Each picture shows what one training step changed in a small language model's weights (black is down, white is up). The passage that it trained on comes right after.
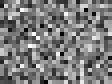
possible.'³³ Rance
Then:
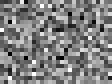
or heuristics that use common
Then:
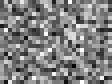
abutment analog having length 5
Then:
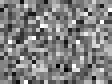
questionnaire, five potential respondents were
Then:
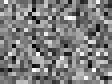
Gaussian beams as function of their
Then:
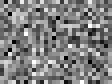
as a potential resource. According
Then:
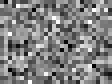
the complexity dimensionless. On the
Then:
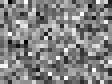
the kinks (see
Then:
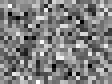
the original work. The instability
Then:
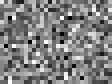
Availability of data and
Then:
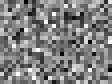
the mixing fraction between the two components
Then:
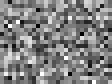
qualification of RE team
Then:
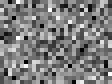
cases. This paper is organized
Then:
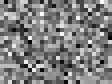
в кардиологии.
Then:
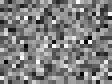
observations $y_m, m
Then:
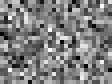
it is possible to find the
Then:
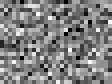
decrease, efficiency rise,
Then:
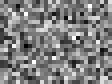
of one of the electrons is
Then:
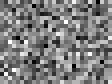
when the worms were not
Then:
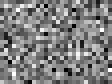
end of the IR trap
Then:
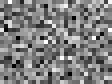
any experimental repetition. For
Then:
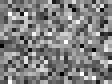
where the generation of perturbations and
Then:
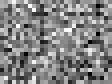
has been discussed here would be an
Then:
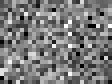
provide us directly with histories of
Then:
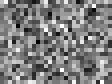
an important contract law case in
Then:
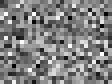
xabardorligini oshirish,
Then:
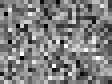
of open problems is given in
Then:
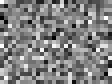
certainly less simplistic than
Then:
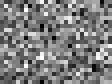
ON or OFF the corresponding
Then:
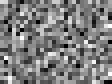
archéologie, art et
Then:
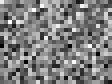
data. This article explains,
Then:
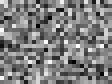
for our analysis is that we had
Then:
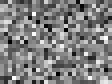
algebras of the form
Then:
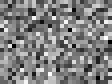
est si évident au
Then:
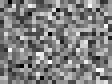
which undergo inverse
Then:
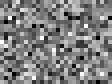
are possible. On the other
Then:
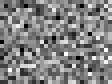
through MOOCs.
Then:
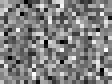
sifatiga ta'sir
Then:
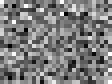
at the same time. This will
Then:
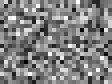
Vmax* was limited to a
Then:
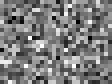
\noindent This transformation satisfies the
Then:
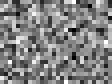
leisure time productively and
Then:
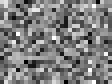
и творчества
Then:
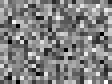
Timestamp of the measurement
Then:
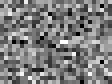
qilib, “gunoh
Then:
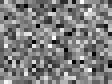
также структурой и
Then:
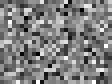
IIEF, if necessary with
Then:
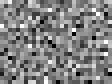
reach maturity. Projected
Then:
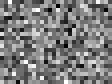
be alive and home
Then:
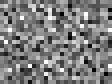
AuCd nanorods
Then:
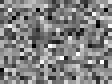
[Figure 1] displays
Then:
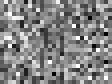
which is widely applied in
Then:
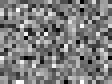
of Obstetrics and
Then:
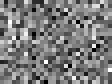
guided by clear vision,
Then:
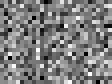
as opposed to merely
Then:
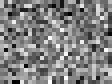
variance. We introduce three functions
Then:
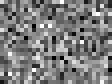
studies have found slopes as
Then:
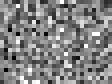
problema “do maior
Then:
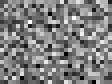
meta, augmented
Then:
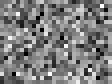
medição leva em
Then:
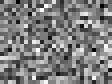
posible contaminación”,
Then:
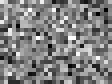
echter zo ver
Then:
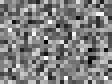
‘real meaning’ of
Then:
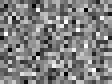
à celui obtenu
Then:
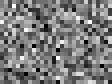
had access to financial services, while
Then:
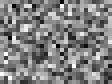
V. Korokin¹
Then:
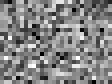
Ключевые слова:
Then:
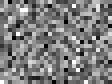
calculate the Bit Error
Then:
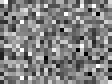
the following homotopy:
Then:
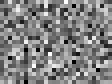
está compuesto por un
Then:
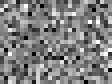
primarily extracts energy from the
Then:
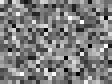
distinguished for the star formation
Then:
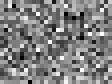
the requirements posed by the
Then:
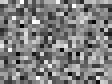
by tidal gravity in a
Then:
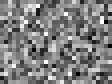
Philippines* ³
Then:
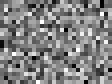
using the following filters: -
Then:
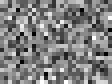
T.: Akademiya,
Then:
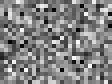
duration of the surgery,
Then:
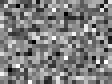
the ROI from the rest of
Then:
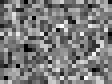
this loss would still rule out
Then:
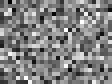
and essence of the materials provided
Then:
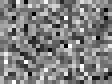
не с практикой
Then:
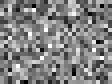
spin Hall resistivity increases
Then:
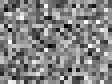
and robustness needed to approximate
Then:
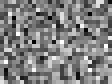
экономике нужно
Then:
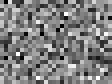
semua shift kerja.
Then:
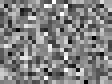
Power outlets for the
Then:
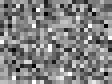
Me your offering.
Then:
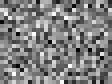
noticeable feature of the current
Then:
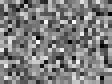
relación de coherencia
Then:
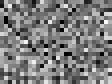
doivent appliquer
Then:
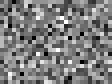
power density. Based on these
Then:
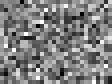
the single polarization modes. We
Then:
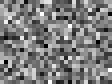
difference between the exchange contribution to
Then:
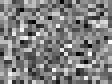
used. 7 Accounting
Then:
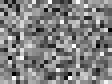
sky is the limit"
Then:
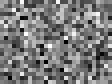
434) Na primeira
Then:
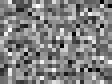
air temperature was +26.8
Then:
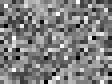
snap-fit design
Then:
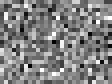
article does not contain any studies involving
